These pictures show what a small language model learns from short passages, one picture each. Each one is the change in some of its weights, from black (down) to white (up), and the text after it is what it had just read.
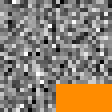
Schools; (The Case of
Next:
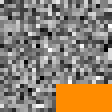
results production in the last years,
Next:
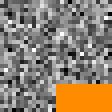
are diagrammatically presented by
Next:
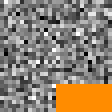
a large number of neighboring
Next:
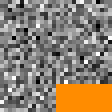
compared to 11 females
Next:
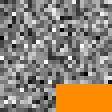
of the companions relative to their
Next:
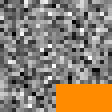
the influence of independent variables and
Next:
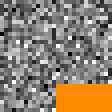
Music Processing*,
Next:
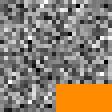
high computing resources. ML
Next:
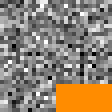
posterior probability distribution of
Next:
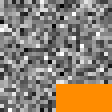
proportional to the anomalous
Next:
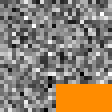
parameters, as long as $\bar\rho
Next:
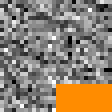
work also found that depending on the
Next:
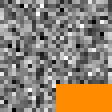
through the initial state QCD evolution
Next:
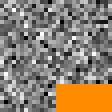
direct connectivity to a wide
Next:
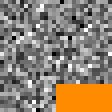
so that the magnetization
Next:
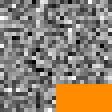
linear part (in the second order
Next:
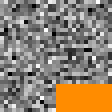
Preliminaries: The
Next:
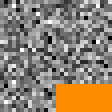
and minor quartz,
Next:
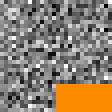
\item Write: The
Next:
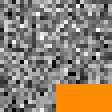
will then generate predictions for each individual
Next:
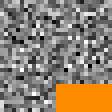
avoiding elements at high temperature
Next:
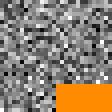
their information needs from digital sources
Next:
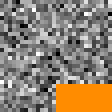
what many perceived as an
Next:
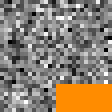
Figure 3. Eggs from
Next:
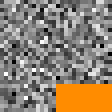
Network of Interdependent
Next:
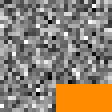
states in the last laser
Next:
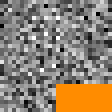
dimension and a weighting method.
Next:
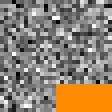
the same time Shri.
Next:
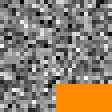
significant decrease only in Total
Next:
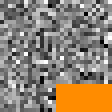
an important task for the
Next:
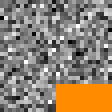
caused panic of for
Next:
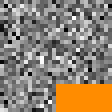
and exemplary input data
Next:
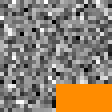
drawn at the systemic
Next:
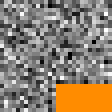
exclusion and violence and
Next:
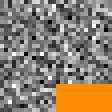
allow me to give you a
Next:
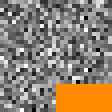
different Balmer emission-line
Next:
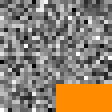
line slippage. The
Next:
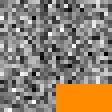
outside the official
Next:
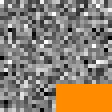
is bent from its straight
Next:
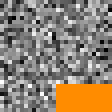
results of inappropriate
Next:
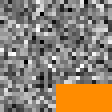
larger the problem, the more
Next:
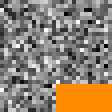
before recommending the data
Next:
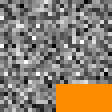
test. We can also conclude that
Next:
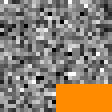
mellitus. These formulations are
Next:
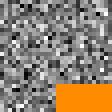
ministry of finance.
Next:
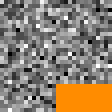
et al. (2016) observed the
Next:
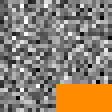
on skill requirements should be a
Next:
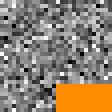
Roberts operator,
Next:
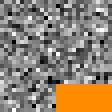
closely linked, as they
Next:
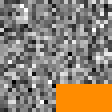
The tourism sector,
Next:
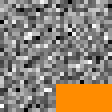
Natural Extracts,
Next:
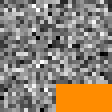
Russia sharply
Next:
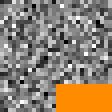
parametrically unstable waves
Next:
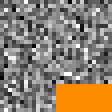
from the Late Oligocene
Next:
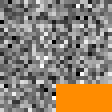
more than 50\% could be achieved
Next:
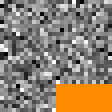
Provision for Right to Free
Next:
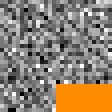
leads to the conclusion that the
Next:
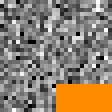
coups, pandemics,
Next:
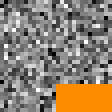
Because in the double sum
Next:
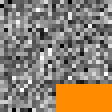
Mean AIC across leads
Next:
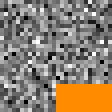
(c) Graph of vertical
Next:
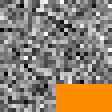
power on 3-phase transmission
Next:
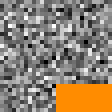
in reducing oxidative stress
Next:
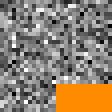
which supports two types of
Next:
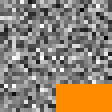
job demand, and job
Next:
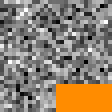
kidney disease
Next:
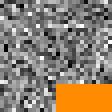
techniques. The sample of
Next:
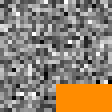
Tokyo Institute of
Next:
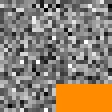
OpenAI's specialized
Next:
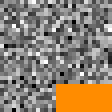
of ADHD and depression is
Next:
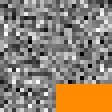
that 45% of the farmers
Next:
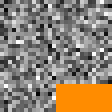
the orbifold projection.
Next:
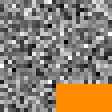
retrieval}. In:
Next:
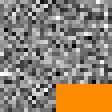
models' 3D files.
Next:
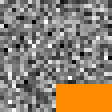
Then, she sends
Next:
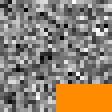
public health concern associated with
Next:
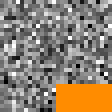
of $a(n)$ is
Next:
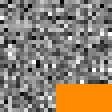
data here for Na and Cl
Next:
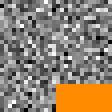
dataset. \textbf{Top
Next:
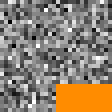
DO server and independent of
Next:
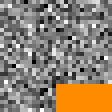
out which was filtered,
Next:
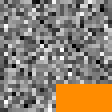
- b. Marcy repair
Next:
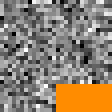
these raw materials must
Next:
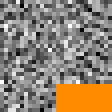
to our understanding of the
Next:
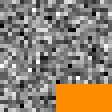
opposite of the Fisher
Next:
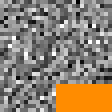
for different values of the external
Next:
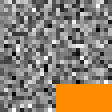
resting-state are
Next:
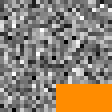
emotional experience,
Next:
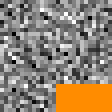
connect the hot and
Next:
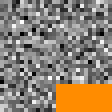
performance is evidenced by a
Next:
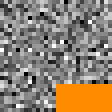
management, self-regulation
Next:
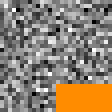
the ead command for the
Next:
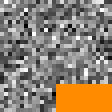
utility of the content
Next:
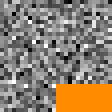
It is suggested that a specific
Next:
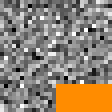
the elderly. These workers
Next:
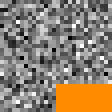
severity of a storm) if
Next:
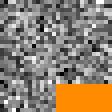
the Zone 3 blockchain.
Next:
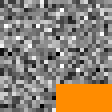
from the immense human cost
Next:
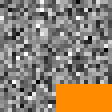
radiation was carried out by
